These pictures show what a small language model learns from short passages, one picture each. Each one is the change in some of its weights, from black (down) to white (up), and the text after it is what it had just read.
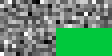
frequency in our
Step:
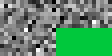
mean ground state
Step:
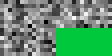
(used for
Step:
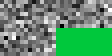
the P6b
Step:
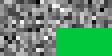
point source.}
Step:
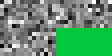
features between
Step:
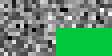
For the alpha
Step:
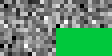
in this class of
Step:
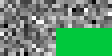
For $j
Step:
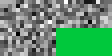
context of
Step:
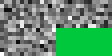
represents the
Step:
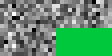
by adding a
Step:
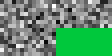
states, below the
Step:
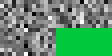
This can be
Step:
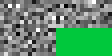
A single point of
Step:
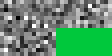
images from
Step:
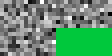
is that the
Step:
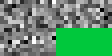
required to
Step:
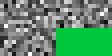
a balance
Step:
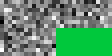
in both distributions
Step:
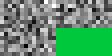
form sufficient for
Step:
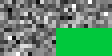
play a significant
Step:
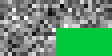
which means
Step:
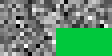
the desired
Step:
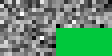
other at the
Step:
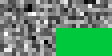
listed in
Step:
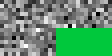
the magnetic charge
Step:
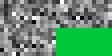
\omega \
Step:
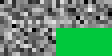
scheme when
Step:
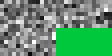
to the experiment
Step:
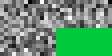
is only valid
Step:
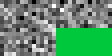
Wiel {\em
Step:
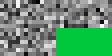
of the large
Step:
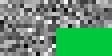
fact periods
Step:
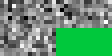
for managing
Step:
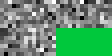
before the
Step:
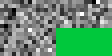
had significant
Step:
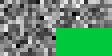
to effectively
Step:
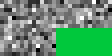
comparison between
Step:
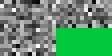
magnetic field value
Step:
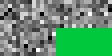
gauge theoretic
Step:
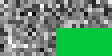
sets" in
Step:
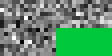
the integral for
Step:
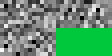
a solution where there
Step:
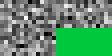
study two properties of
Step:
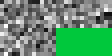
to the metric
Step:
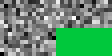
in the present case
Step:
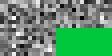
be presented as
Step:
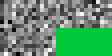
however, not
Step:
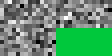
cable, and
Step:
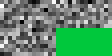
Office of
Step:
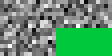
corresponds to a
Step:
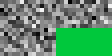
model has been
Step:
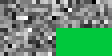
term we know
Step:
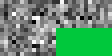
\cdot \partial
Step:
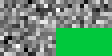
$\beta$ is
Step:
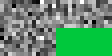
transition temperature is
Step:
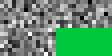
The authors
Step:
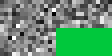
the yellow
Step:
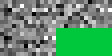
Table III.}
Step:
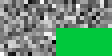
is set by the
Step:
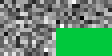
the experimental
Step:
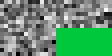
to the better
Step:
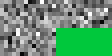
is the length of
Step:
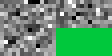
and subsequent
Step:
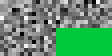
cross section
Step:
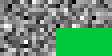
shell momentum
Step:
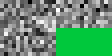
$G$ is
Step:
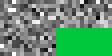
is written
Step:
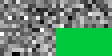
region. As one
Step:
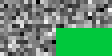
that the P
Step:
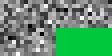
for 10 min each
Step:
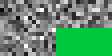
same has to be
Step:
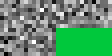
of foam
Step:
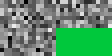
rules if
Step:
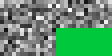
action calculations in
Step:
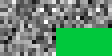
\toprule &
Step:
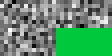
sections as a
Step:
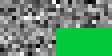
localized states in
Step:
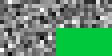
to perform the
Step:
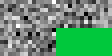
level of simple
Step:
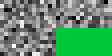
represents the case
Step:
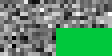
and the angular
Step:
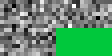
increases and
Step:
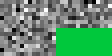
lattice with an
